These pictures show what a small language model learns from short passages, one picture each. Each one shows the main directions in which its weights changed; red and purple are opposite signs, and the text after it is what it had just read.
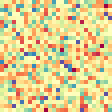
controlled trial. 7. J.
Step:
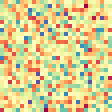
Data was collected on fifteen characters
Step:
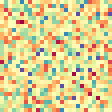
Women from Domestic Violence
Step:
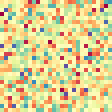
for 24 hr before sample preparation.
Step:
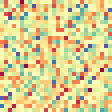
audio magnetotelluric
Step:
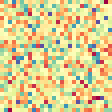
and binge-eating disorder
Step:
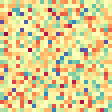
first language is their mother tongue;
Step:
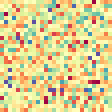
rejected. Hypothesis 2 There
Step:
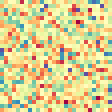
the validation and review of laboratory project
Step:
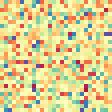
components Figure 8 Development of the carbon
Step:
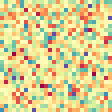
been made over the past few years in design,
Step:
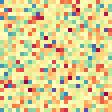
formats, *Journal of Business*,
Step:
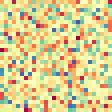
a blue dot. Horizontal
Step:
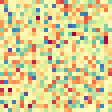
measure. Results: Three hypotheses were
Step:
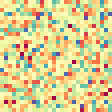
Industrial Internet of Things
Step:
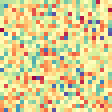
We need new criteria to navigate
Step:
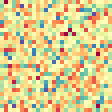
calculations, is herein substantiated
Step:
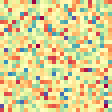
and on the basis of the case, we
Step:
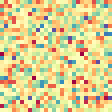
Process overview Protocol 1.
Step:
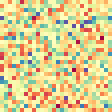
quick presentations were made, taking into
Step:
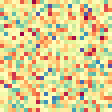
in the last decades [2]. At
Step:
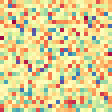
extremely high and capable of breaking
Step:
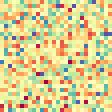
with their roots and family history, especially when
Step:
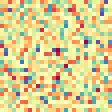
off without making anyone else worse
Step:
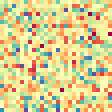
that are provided by the Government of the
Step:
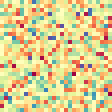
the exchange symmetry. We have
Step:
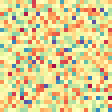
al, but similar in many other features.
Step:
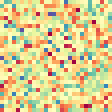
in other aspects. So, this study suggested
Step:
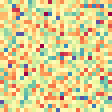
to understand the accessibility to quiet
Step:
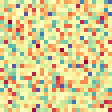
them to aware of insecurity situation on how
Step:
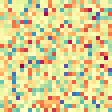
lives are sacred and of
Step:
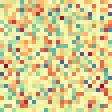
any typical clustering system are: How many
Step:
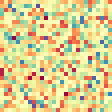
which accumulate in the bone
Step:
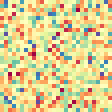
new businesses related to health and its technological
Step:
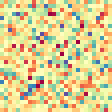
to information in online libraries around the world.
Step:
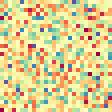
paper starts with a brief
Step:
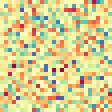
The depletion of these resources is now
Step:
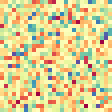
melting at 80° .
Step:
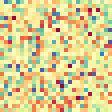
flexibilises the detection and correction
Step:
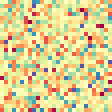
administered at the same time points as the
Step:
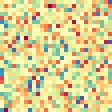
as a major component of the STP framework is
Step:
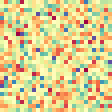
analysis have been used for the analyses.
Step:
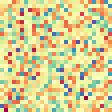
fathers of children were working. Two
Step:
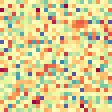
Big Five Personality
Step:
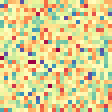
feature preform one are visualised in Figure 8
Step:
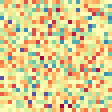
environmental issues governing the conduct of
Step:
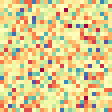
et al., 2016; Colangelo et
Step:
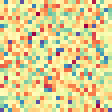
including deliverable reports (20 currently
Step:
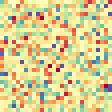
of millions of people worldwide, the
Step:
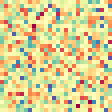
hierarchy on kinetics of
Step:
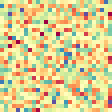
T devices are produced in different runs, indicated
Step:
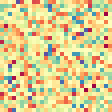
between 60–80%. In the
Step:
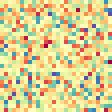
results in the beta-band functional network
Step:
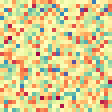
not colored **then** -
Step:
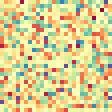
author carefully reviewed and edited all
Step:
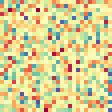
Computer-Based Training
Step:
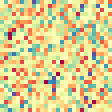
heating on a water bath at
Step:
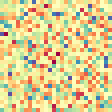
also depend on the decision about 15 operating the
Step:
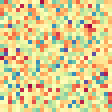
month (Barna Group).
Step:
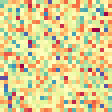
regardless of whether the stimulus is
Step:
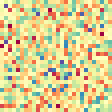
mRS score were noted. All the data information
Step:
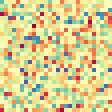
donor tissue, chances of disease
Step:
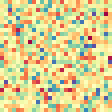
in the educational context. Finally the present
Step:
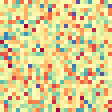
Engineering, Augmented
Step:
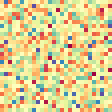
elements of sustainability and integration of management systems and
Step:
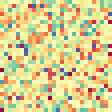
perception towards assurance of services. - There
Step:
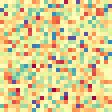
shows the load-deformation curve of a
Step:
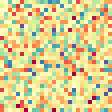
mass. Fig. 1 Schematic view of
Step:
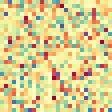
This section deals with the association of
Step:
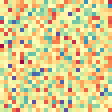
anodes were kept isolated from each other
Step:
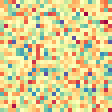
SmartHeart is known as the
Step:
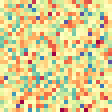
intentions among Arts and Creative students
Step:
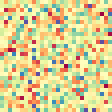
should be accompanied by their
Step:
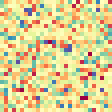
contact with blood and bodily fluids of
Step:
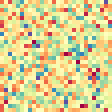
Sandwich Main IF
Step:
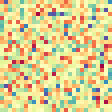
transportation systems Grounded on recent contributions
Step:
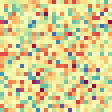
Indians speak with one language ...
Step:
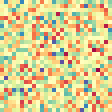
and stakeholder mapping to understand how Open
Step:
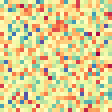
are required for example, for biomass studies
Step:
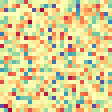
architectural provenance, and even previous
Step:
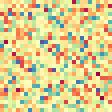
ensures that the data is securely
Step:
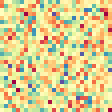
optimization, special cubic shape.
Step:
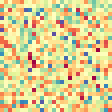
example, 2 data transmissions a day),
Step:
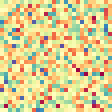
experiences on customer-based brand
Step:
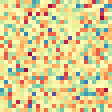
was rotated. Figure 1. DNA
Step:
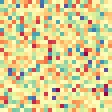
Systems. CR: Consulting for
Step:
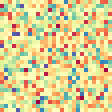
3. Provide [open access](#)
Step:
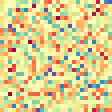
time where the actual significant changes occurred.
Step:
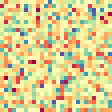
in Granada into different items. This
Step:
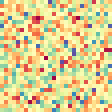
the Unpath'd Waters project
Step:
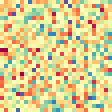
can neither be made to split off
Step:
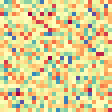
of the importance of apprenticeship. They
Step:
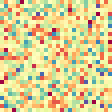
study revealed that these models present several limitations,
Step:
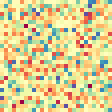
mainly focusing on (1), exploring the
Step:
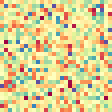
continuous. Sufficiency Part:
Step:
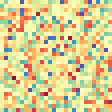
activated and forms covalent
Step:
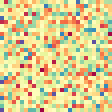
Code of Conduct for research and the
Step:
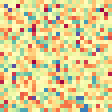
good, but got worse, and
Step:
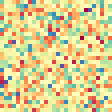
metals from soil to plants in
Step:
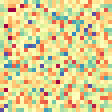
of regulating marriage, because the most
